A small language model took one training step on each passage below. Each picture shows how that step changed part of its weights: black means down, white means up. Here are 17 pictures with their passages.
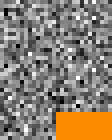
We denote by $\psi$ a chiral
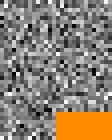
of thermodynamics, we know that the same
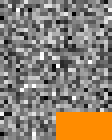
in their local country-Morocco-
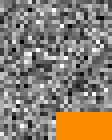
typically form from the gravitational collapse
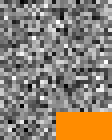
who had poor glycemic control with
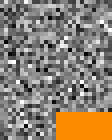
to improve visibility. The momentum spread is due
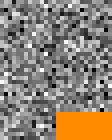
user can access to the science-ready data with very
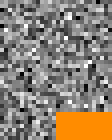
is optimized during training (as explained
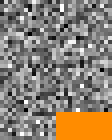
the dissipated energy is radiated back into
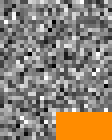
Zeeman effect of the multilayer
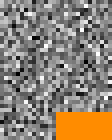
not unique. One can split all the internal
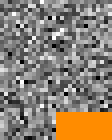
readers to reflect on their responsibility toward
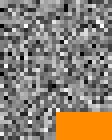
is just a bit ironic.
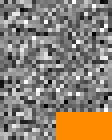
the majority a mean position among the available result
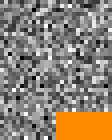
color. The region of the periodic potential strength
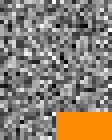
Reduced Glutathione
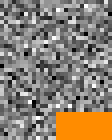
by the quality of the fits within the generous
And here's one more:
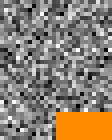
major problem with the Local governments particularly those present
